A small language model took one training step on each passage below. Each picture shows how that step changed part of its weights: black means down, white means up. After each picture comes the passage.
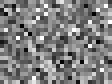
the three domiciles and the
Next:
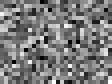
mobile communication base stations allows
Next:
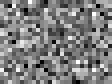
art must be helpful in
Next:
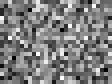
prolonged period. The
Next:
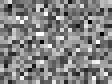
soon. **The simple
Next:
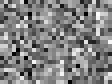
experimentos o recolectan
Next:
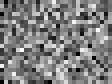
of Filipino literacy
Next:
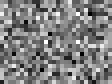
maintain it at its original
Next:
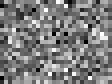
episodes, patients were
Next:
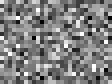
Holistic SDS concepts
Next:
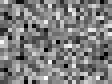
number of layers of sea
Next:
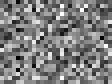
socioeconomic condition.
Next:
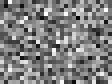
normal level was not too
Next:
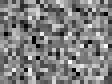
and axial ratio
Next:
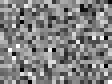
process of repeated data collection
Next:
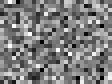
considering recurrence time
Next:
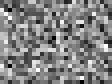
Проблемы і
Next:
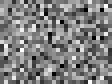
be probed by the
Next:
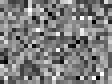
composites under tensile,
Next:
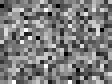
huquqlarini amalda
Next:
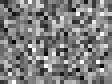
have published over time. -
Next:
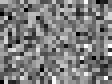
time series data using machine
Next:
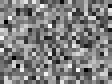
— cursed by one’s
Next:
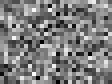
correspondence of the obtained models and the
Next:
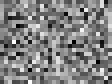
орқалигина улар
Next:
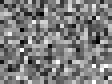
solution were then subjected to a
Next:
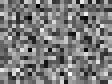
sendo desta sorte
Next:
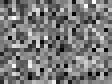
القضية والحكم
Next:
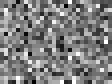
Figura 5. Frequência
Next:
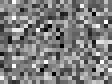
1 µL of the sample was
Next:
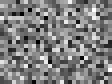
promedio de alrededor
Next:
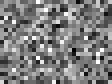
Way, Akure, which
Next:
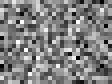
Holocene [5]. The
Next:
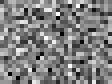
bu bosqichda har bir
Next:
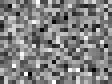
peak existing at a low
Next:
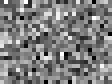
identificou os principais elementos que
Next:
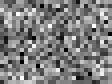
solutions to their customers'
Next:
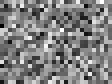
r : i : z$ of
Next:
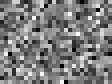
Kirish. Rossiya
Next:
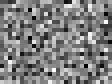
М. Концепции
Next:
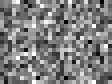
and the 1st and 4th
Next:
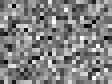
y la evaluación) Estudio
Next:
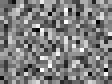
M., Karimov A.
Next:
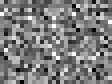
secondary data sources such as;
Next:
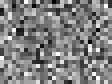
person starts to explore the
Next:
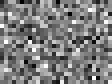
projeto, promove a
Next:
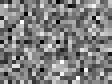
com a comunidade. 2.
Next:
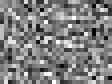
preferable to use the
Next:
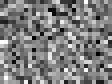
frequency representation. By
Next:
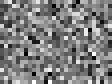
rolnictwa i
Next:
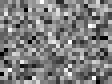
ve derin bir takvâ
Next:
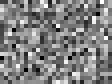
o combate ao vetor são
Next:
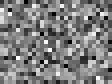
хәм парсы
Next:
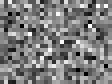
como hobby mesmo.
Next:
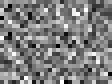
Fee has been paid in
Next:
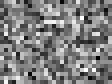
The prevalence of obesity
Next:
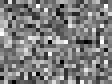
structure is orthogonal to
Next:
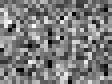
і свобод людини та
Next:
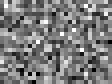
Шаг изменения
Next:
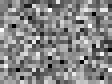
been designed and investigated to
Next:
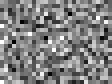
с расположением
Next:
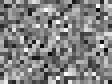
December 2022 Online:
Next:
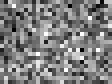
oil transformers. Many European
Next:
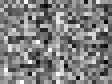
Important Factor affected
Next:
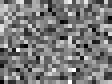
ринок характеризуються
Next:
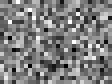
be additionally considered in cost
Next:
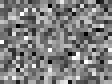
elicited clear and complete
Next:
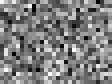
These energy forms are required for
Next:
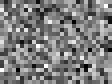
translations remained faithful
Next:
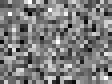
(that uses body
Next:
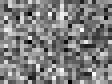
uma carne aberta que
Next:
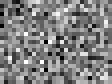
robust foundation for examining
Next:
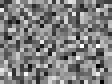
thermal properties of high melting
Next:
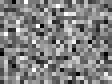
газар дахь
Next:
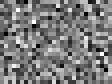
mineral trioxide
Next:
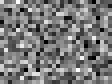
had a significant impact on the growth and
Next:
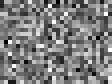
ellos en sentido
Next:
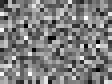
other treatment. Separate
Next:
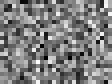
Figure 1 Material type of
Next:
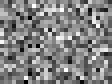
і в обсяговому
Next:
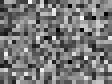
patrimonio cultural en
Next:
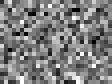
for intubation of the
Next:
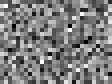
? Since no new data
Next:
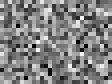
ma'naviy barkamol
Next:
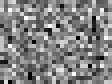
destructive method to access the values
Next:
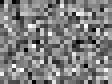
un hijo de un
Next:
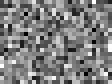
Italian port for
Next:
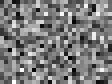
mogelijk, dat het
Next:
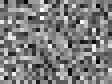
Results have been compared in terms
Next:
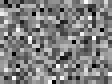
own business, in the ability to
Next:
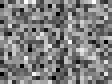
willing to take the chance
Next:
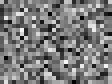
after minimizing their energy.
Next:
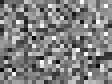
criança nas atividades
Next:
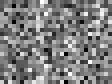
omil sifatida
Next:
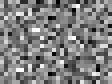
reveal that, for a long
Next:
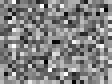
of bias assessment:
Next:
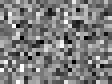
were affected by severe factors
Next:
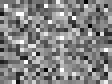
путем временного
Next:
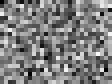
previous surveys. Index
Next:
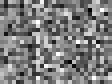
texnologiyalari, boshqaruv
